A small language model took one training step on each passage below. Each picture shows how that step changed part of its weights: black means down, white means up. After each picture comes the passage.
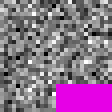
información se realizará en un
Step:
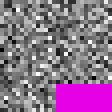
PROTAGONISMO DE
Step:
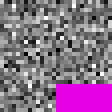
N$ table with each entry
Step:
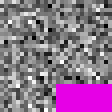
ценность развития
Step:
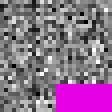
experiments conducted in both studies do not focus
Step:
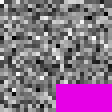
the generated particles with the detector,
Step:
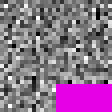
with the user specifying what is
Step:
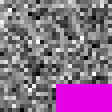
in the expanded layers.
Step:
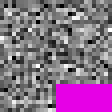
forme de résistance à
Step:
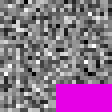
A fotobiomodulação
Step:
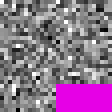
die anderen Kinder nicht
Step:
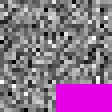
como lo es en nuestro
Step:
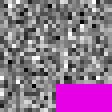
Watts, P. B.,
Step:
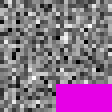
stimulus object a
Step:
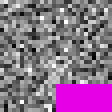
contributions of the present study allow providers
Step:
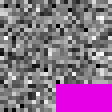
precise x is compatible with high
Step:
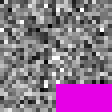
the volume fraction of rubber
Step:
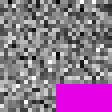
the cosmic repulsive
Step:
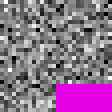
support and hospitality. This work
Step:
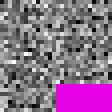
проблемы науки
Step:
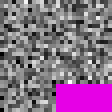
national development priorities,
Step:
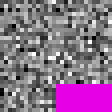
simulation shows a looping document due
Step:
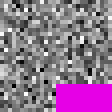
chromatic color). Result of
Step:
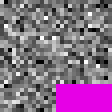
the momentum independent el-ph coupling,
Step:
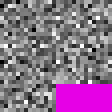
video, metadata as
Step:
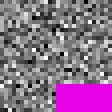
Santos \and Departamento
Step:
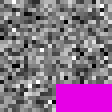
and high-resolution measurement,
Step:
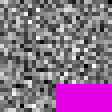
данного понятия в
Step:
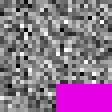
sababli, ayollar
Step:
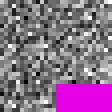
be done for a period of 7 to
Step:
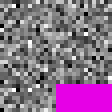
of the $\nu F_\nu
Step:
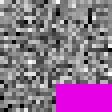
direct effect of marrow crowding
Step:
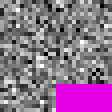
mali koeficijent
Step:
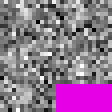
\hline Methods & AUC &
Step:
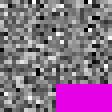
higher overall current density for the same
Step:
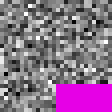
in $I_n$ vanishes
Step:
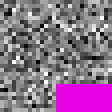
be the sheaf of sections of
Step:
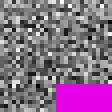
several hundred MHz to several
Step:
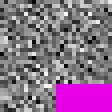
largely align with established
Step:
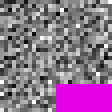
dva nivoa:
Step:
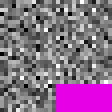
Estado brasileiro com a
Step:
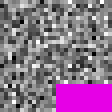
and Ife South local government
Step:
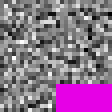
Recently, the presenting authors
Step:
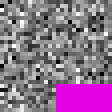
gastroenteritisa je
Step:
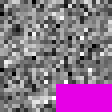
the bump and cleaned
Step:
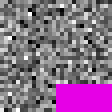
crucial powers have been
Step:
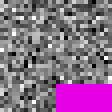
also due to the high dielectric constant
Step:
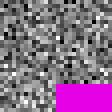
pois sempre haverá a
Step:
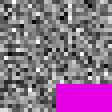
(p.14). The seminar
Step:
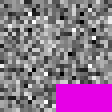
(SG), Department of
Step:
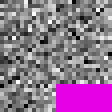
torch-based AFP
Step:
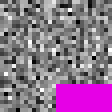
combination of NIR, HI,
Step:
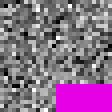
o FAN (fator ou
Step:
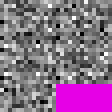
we can take a slightly more
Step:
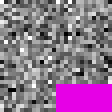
dapat diekspresikan
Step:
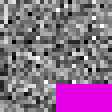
do institutions provide teachers with support for
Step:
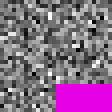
instrumentos relevantes para o
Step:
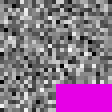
extracted decay constants related to
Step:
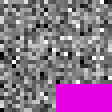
Shodiyev, N. S.
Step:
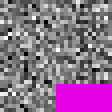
блоків: перший
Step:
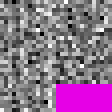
SOUSA E SILVA
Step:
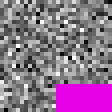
Both these implementations have been made in
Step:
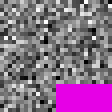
tahlil qilish va har
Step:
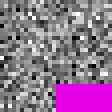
genera, $\eta < 0$, there
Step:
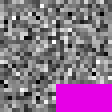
question for the $\ln{Z}$ and
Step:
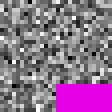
is the instanton density in
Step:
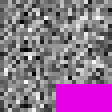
levels 6 (magenta) and
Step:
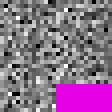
researchers, has been established as
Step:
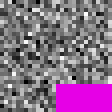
of a trace (t) in
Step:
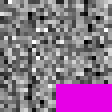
RESULTS OF
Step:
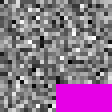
when high values are reached
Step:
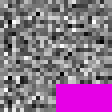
more insight into basic relativistic
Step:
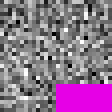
prescribed value ($\mu +
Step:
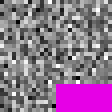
of miscarriage,
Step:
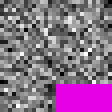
dunyosiga estetik did
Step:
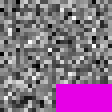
which the initial DOS covering only
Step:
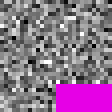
it has been shown that the proposed
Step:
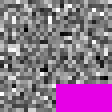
messages to destination
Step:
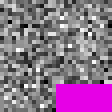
in a nanowire quantum dot
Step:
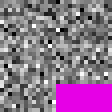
the kinetic constants
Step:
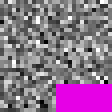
number of qubits. When
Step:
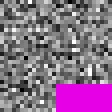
vanguarda**. São
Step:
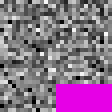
spectrophotometrically at
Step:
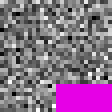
After that, I extracted the
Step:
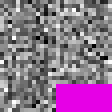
spectrometer, and a set
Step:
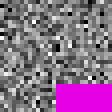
questionário, encontramos
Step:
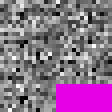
c are numeric parameters without any direct physical
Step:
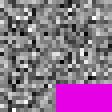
nu constituie secret de stat
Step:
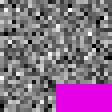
jurisdição será
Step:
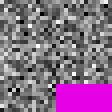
impose the boundary conditions. To this
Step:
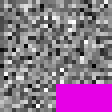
and bulk samples has shown up to
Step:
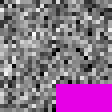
the companion's orbital motion
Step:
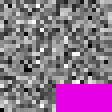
the water bodies, ponds
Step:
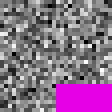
Likert-type to create
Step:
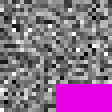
a operar las cadenas
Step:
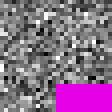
parameter $q_{\rm in}$ and the
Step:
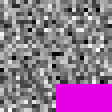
that in practice most proofs about
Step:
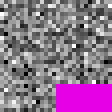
is important to ensure access to modern
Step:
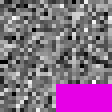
resolved by realizing that the
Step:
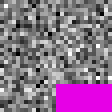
scale of the following year compared to the
